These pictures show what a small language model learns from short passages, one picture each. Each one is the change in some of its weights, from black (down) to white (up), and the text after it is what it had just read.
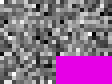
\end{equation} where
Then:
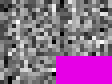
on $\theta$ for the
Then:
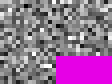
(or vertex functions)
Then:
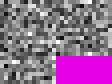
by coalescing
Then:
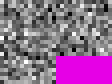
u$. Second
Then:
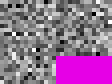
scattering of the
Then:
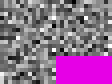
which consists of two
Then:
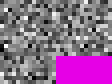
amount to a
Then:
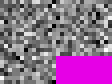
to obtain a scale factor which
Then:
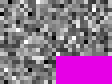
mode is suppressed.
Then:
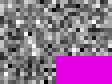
confirm the
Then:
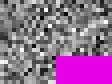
positive vacuum
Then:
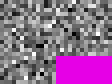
larger than our target
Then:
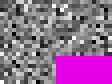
that of the soft
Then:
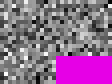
realized that to obtain the
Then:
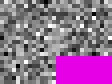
good quantum numbers in
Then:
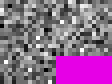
under the category
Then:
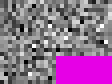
the outer event
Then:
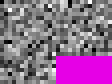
asymptotic to
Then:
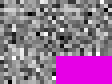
whereas there has been
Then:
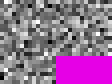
we present conclusions in
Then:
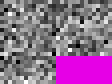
insight into the mechanism
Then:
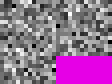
features introducing
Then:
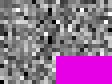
D$ (with the
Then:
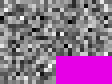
c}$, perfect
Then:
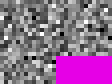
a given finite list
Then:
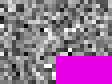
expectation value:**
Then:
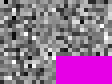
the PbSe
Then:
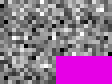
(iv) showing
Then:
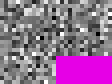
when the cell is
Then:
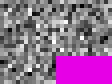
and more favorable
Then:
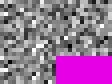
the neutron star will
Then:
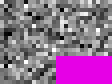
have fabricated
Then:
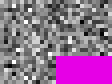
to break in the
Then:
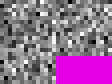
and mixings of
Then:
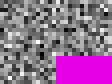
of the same length, and
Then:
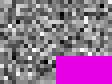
potential beam power ramp
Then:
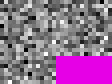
the discreet current
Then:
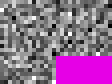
which one might say
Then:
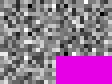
whether the model is
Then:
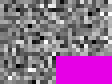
Propagation dynamics in
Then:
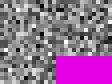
of the quantized
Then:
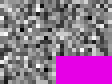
refractory elements
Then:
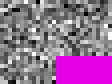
but it is rather
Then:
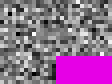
to the plate
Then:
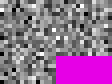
CLAP model.
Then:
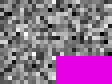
believe that my
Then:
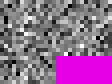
to solve exactly
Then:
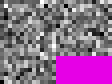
or greedy methods
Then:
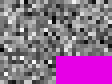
is needed to effectively
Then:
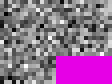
the mixing angle
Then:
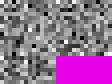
was brighter in
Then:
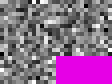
is inspired by
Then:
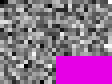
Fermi liquid
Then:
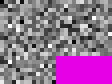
architecture is
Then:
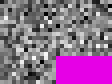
the spin-summed
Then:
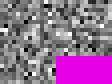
the GNILC
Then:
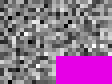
very low temperatures.
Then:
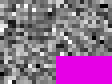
$M_I \sim
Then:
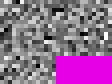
of stability for the
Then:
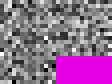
we investigate a
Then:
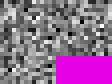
the effect of star formation
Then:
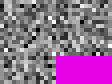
tool in this respect
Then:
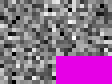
\msun$ at
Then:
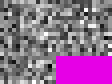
would in principle
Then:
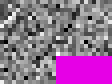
was collected with the
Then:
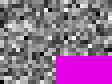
Ridge \\ \it
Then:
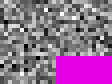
well equilibrated
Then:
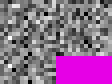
estimation errors,
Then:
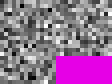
| | October
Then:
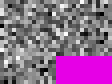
The second category
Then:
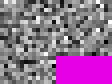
the spin dephasing process
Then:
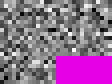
authors in reference
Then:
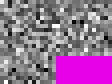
all the H {\small
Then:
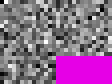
of \chandra{}
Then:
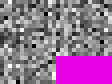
days ≈
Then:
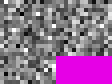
the amplitude reduction,
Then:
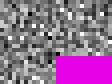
SyXBs with
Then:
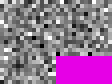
AO2 observations.
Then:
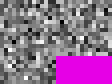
with depths
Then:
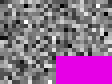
of their clients and
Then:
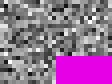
star's position is
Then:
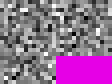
the mock galaxies have
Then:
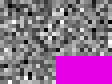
but the discrete
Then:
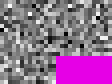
Hilbert space of
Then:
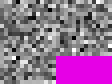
galaxies inside the
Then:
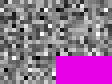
6: Output the
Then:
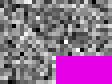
define the halo
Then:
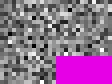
be scheduled
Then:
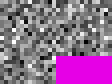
two free parameters. We
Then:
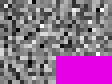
cutoff sphere and
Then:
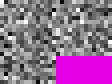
\end{figure} The
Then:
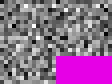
easy to see that
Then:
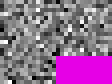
diagram of a
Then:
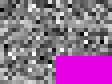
The computational load then
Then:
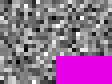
the sequel.
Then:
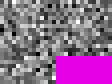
consider only the effect of a
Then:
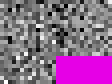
11** Frequency
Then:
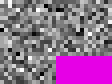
of the theory are periodic
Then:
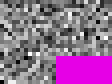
studied a cluster sample
